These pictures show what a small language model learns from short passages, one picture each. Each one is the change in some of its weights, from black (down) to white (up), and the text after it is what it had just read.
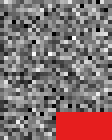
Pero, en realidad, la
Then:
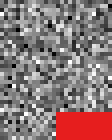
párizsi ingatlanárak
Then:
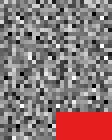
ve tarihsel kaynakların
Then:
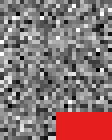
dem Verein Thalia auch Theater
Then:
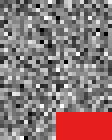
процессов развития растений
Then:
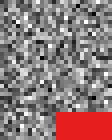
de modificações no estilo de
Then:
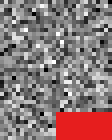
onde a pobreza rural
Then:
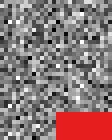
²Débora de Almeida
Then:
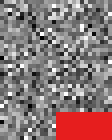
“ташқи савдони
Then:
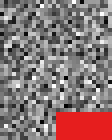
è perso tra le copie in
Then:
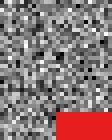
numa voz que a habita e
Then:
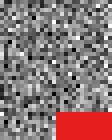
на экономически выгодное
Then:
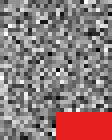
систему; 2) правовая
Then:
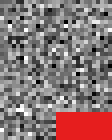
ishlab chiqirilgan ilg'or
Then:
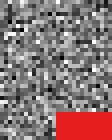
é aplicado pela Justiça
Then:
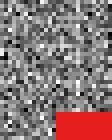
курсів металургійного та
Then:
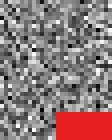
«Корвит» был
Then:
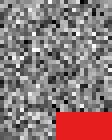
muhasebe kayıtlarına
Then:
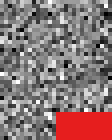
[52]. Siendo además una
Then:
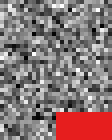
de arte na brasileiro,
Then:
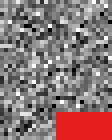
обзор // Museum,
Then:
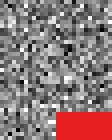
condicionado através do
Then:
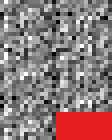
Na een inleidende
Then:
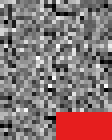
xususiy va xorijiy
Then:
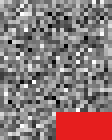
взаимопонимание, что
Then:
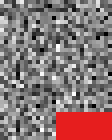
inclusão foram: artigos
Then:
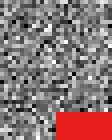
final, la más extensa, se
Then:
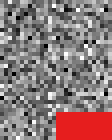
горизонтального лифта
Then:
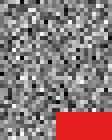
Qurilish materiali sifatida
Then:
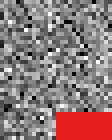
traduites selon la
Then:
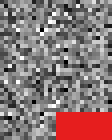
uni uch narsa bilan mumtoz
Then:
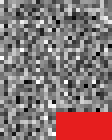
yondashuvni talab etadi.
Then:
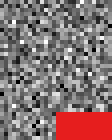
de reprezentantul fără
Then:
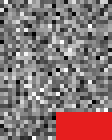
assurer la cohérence,
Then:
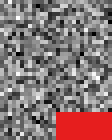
C. I. A Garage and an
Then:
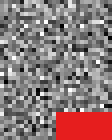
a aquisição da criticidade
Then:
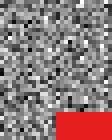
Grupos afectados Fuente
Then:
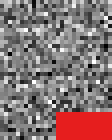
Ахмедов, А.С.
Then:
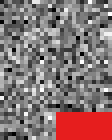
уровень субъекта?
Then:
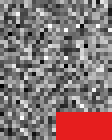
p. 03) destaca que o
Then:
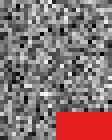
implantation remains the main
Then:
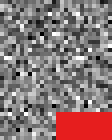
jefe(a) de departamento
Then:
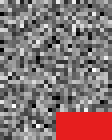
ou des influenceurs, les avis
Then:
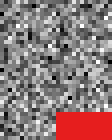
a excepción del procedimiento de
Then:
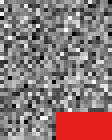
time not invested in patients
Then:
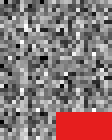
de caso em uma empresa de
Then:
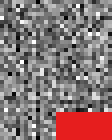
yar” naması, bul
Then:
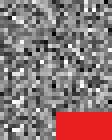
nyhedsmedier 2024.
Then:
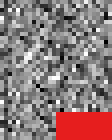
turli organlar va sistemalarning to'la
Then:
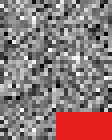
Qari umidlarini..... Shugina
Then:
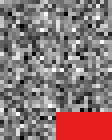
фаолият курсатди.
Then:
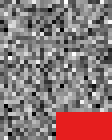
século XX: contradições
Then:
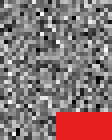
menor tamaño. - 2)
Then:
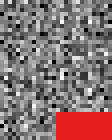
D., Kleerebezem, M.,
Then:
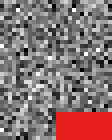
(Ed.) Atlas of
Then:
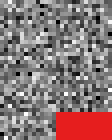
jarayonida bolalar texnik
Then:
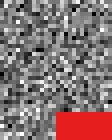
hammaga ma'lum, inson
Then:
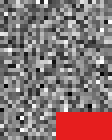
to differences, enabling
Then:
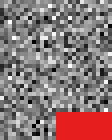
einem ambivalenten Licht.
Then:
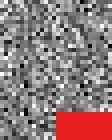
тўғрисида бир
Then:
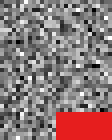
qilish mexanizmi..... 492
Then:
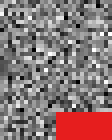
haziliga o'xshaydi.
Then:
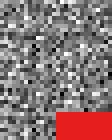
آزمایشی از
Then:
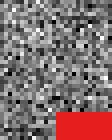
vive para servir, no
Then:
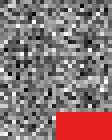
con los que se trabajó en campo
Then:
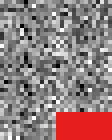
таъсиридаги дарс
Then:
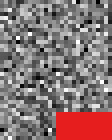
de desastres del territorio
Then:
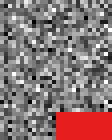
Медынцева А. А.
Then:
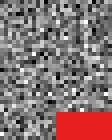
WORK //Modern Science and
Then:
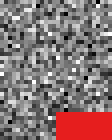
университета. Серия
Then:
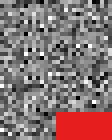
Organización de las Naciones
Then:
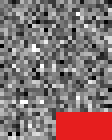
of gravity is centered
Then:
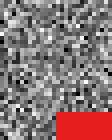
Université d'Orléans
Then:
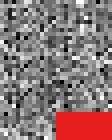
argumentos que promovam uma
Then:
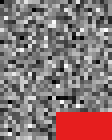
maxsus mashqlar №
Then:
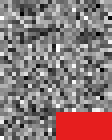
the state of the building complex of
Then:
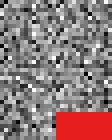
моржового клыка» с
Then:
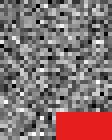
de acordo com o quadro
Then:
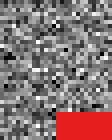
je skupina s pragom 20
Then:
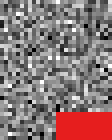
Special Issue. – С.
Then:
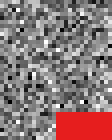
con edades comprendidas entre
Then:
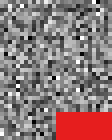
хос камчиликлар ва
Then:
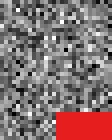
budget van WP1C
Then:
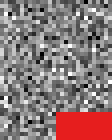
жорий этиш йўли
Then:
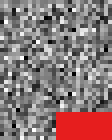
daarboven. Daarnaast
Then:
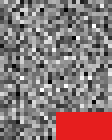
sifatida tafakkur
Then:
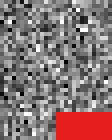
meminimalkan beban
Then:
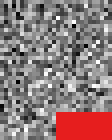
prospects*, (Iss.
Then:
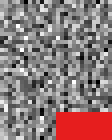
учун уларнинг фаолияти
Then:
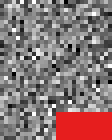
discapacidad visual, 12
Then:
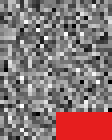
butun umr ta‘sirining
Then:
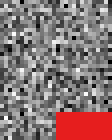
Germen şiirinin formel
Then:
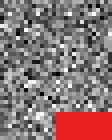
I=I, Indetectável
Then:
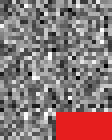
kerakligini ko'rsatish
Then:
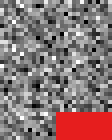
возникают при атрезии
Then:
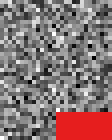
Bu ko'p jihatdan,
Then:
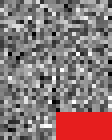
розвитку, професійної
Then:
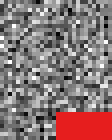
belah pihak untuk
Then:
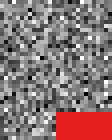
bastante peculiar com o
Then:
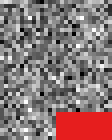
ello. Los cuentos de tradición
